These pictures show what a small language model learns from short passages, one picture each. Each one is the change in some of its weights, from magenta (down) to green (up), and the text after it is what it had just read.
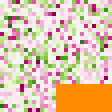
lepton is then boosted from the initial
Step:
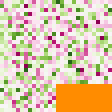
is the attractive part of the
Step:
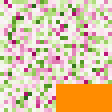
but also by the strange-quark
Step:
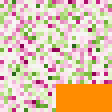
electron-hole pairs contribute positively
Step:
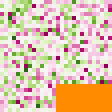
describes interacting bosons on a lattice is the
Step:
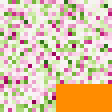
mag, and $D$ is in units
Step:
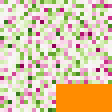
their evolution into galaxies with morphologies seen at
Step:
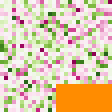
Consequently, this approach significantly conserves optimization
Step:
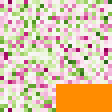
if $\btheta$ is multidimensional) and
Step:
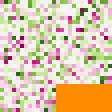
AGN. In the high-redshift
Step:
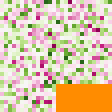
anisotropy of the effective classical model, respectively.
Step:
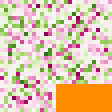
scattering that leads to a skewed spatial
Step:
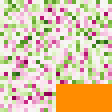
as a section of the vector bundle
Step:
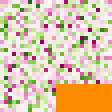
circuits, the CFI
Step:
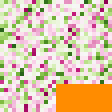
the perturbative order is too low to give an
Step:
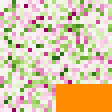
them based on aggregated error metrics
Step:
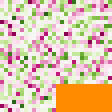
simulations. We now obtain behavior similar to
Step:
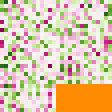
noisier than those obtained from the
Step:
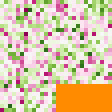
are allowed. % Use the
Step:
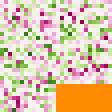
$\cE$) as a function of
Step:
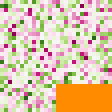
is that the $\mathcal{T}$ operator
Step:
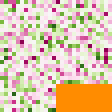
Function (BRDF) measurements at
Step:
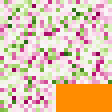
makes a subsequent measurement upon the system. The
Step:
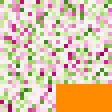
and interact with each other, other
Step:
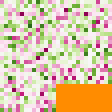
do so with unique orthogonal projectors.
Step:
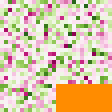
one should note that the viscous like
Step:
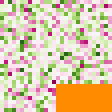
in all the four plots above correspond to the
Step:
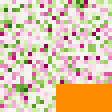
within a broader study of neural dynamics,
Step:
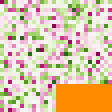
disordered system, namely for every site and
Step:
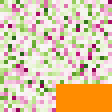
of unpredictable features combine, the
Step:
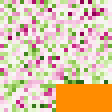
of a single junction is defined as
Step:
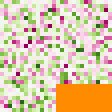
a photoluminescence (PL) map taken
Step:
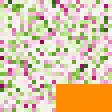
based on the ratio in the rest frame of
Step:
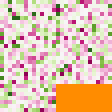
+ \ddegr{u}
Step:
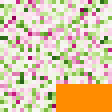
the ground state and low-lying excitations of
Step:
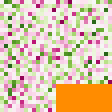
represents the desired generalized mass-shell condition for
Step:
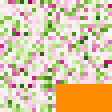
time series of the intensity variation were
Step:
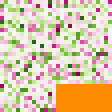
dependence of the MI gain on
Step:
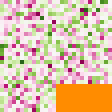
the on-site interband spin-spin
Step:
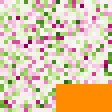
a physical effect, \item Whether
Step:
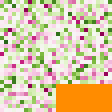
complicated. For scalar field theory in the
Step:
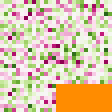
a spacing of two or three substrate lattice
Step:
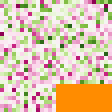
optimization model is then applied to 25
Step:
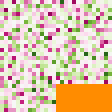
NM, United States\\
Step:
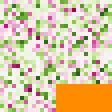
most of the analytical and numerical methods give an
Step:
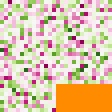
is unlikely in the case of
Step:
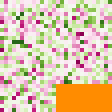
studied in this section. The simulated system is
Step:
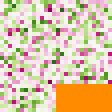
We discuss one-component plasmas as
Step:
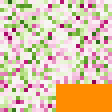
consider what would have happened if we
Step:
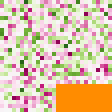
after that contracts into a period
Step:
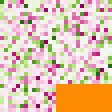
is rather tolerant to measurement
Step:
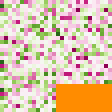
\to \univ, \psi
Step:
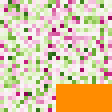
and analyze the plasma distribution in terms of
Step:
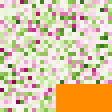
obtain the zero-curvature relation \be
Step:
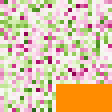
matrix is constructed explicitly using a double
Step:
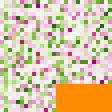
low levels. These observations also indicate that the
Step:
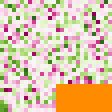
accelerating waveguide, and much of
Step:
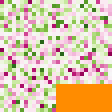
$\mathbf{k}$ in a neutral
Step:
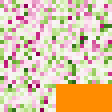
events and more information is provided to the model
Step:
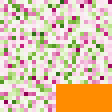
Sampling (SRS) and
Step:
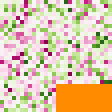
all the events taken together may shed light
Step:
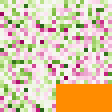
control history of attitude angles If there is
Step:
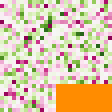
the restrictions, or medical
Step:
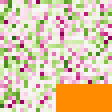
Mean-variance model by
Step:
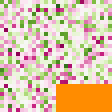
\cdot \vec{\beta}
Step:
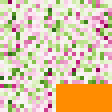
calculated from the local Jacobian of
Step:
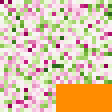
local discretization is larger in magnitude than the
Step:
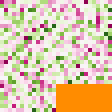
the flux for aperture E1,
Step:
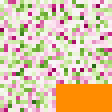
should assume that evaluation itself becomes part of the
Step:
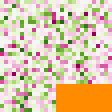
gluons outside it obeying the
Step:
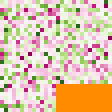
dependence (HMw) which was
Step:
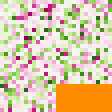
the frequency of appearance of a particular link
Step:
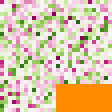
the intercombination line, $i$,
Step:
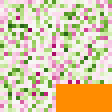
defined criteria, in roughly 70\% of the
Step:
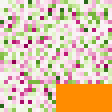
a cryostat with one temperature
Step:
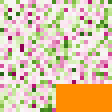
many other researchers for personalised
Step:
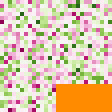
we specify the resolving power of the
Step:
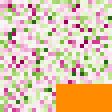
a singlet sigma H-meson and
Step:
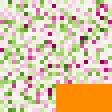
the physical conditions of weak {\MgII}
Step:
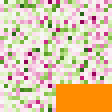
language is usually called the host language.
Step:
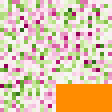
of periodic table from K to Zn,
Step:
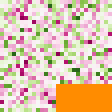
1(f). This behavior is reasonable because
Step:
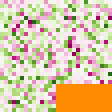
not necessarily coincide with the positions of
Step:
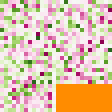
mode using a 13-element
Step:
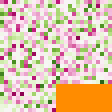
for example, in relativistic heavy-ion
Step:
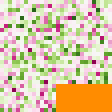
configurations. The amplitudes can be derived using the
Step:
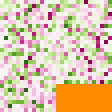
expansion of the DtN operator kernel
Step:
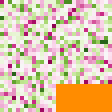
were born in different islands,
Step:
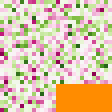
of Fig. 2). The electronic contribution
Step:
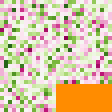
Solar System. | index |
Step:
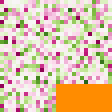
Ma, J. Simon,
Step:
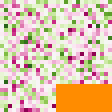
atomic physics the magnetic moment of the orbital electron
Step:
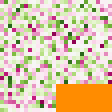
$\rho_{TD}$, since in the
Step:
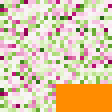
\centering \includegraphics[width=\linewidth]{}
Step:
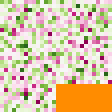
aware that the experimental errors are of the
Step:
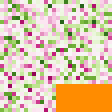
sky and rapid variability) and apparent
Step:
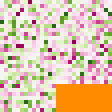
parameter to be set. We emphasize that
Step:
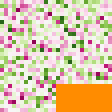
environments such as IoT and
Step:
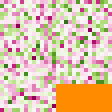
of the soliton. This contrasts with
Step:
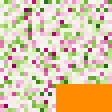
the changing geometric environment through the projected walls
